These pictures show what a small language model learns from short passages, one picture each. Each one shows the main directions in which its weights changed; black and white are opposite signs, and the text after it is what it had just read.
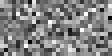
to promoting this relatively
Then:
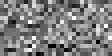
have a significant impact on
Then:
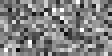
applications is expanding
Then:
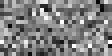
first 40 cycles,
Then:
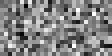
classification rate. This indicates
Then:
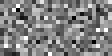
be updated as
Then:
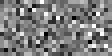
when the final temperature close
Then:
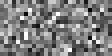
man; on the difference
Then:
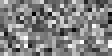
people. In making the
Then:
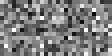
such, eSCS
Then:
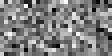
techniques and emphasize the
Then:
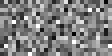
development of public and
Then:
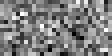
reconstruction. To
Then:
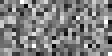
block cipher
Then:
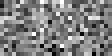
last 9 months,
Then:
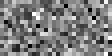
100% adoption of
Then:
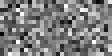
is deflected according to
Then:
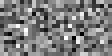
the inner primer
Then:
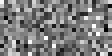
by the structure of a
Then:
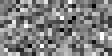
demonstrated that, in 10
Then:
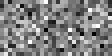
though less reported,
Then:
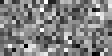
speed service (high
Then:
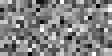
and stresses of
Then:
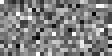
for each time step
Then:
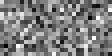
performance standards for senior
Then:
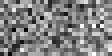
prospective product design
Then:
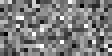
and the state,
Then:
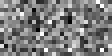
effect of key parameters
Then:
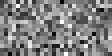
class imbalance,
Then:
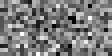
these deaths,
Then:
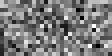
research. The nature of
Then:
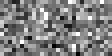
water bath kept
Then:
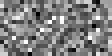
level of effort or
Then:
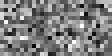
qualification growth, direct
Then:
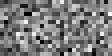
having having highest specificity
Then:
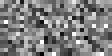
perspectives insightful
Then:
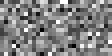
also down from almost
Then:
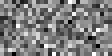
turn, could open a
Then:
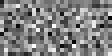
highlight areas for
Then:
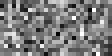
\quad s \geq
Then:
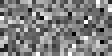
a characteristic sign of
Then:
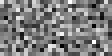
by another, parity
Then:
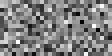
digital synthesis of
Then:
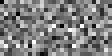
forces for effective use
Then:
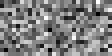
store the first secondary
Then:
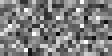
in figure 2b.
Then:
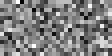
light and hope in
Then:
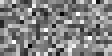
the broader notions
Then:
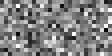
also modern ways and
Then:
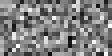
present aims to develop
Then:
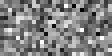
that causes certain
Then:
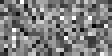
way to final consumption,
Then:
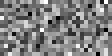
observed with no signs
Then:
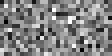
simulated and analyzed in
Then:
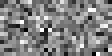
West Africa including
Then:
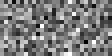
review protocol,
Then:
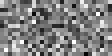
the risks of information
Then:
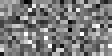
this plot, it
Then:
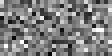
a model or its
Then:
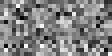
be able not only to
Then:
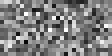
disciplines and
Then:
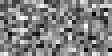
- Do you have
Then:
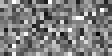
transporters in
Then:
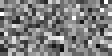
exchanged between
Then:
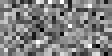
Model Grant
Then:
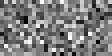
but on concentrating the
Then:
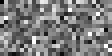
done by the proposed
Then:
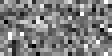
module provides useful educational
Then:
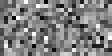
- Rapid growth of
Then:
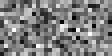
each other, so the
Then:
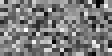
designing the 25
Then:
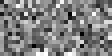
algorithm to an area in
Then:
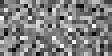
our study are,
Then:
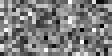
share ideas from
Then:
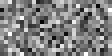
and majority of them
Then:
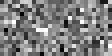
is making its contribution
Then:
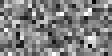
which there for made me
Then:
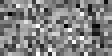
description evaluation,” in
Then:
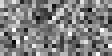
pressure in the form of
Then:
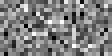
affect disease-resistance
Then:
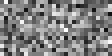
obesity and
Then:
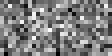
tourist. The other
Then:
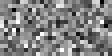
Approach is a
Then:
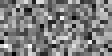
as the IMF
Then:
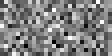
assessment of the tumor
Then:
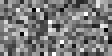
only on amodal
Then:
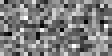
exhibits joy
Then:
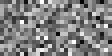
and nearly 730
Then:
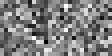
more detailed methods and
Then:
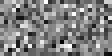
used for coordinated
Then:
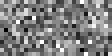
impacting performance as new
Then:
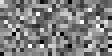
upon the relative strength
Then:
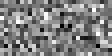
Now in computer
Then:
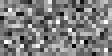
min. Partial
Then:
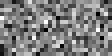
*Journal of
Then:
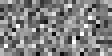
and Eastern
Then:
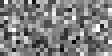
conducted to observe
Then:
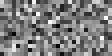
to the reduction of
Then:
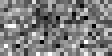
Sensors in this
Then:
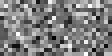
distribution of world power
